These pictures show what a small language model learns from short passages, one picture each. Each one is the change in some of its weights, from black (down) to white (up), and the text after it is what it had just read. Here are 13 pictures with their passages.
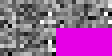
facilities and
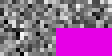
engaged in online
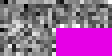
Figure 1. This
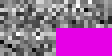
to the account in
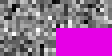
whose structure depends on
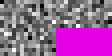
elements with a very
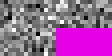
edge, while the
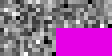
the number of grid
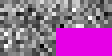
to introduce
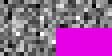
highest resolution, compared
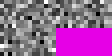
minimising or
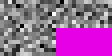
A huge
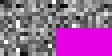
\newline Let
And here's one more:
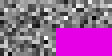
as humanities,
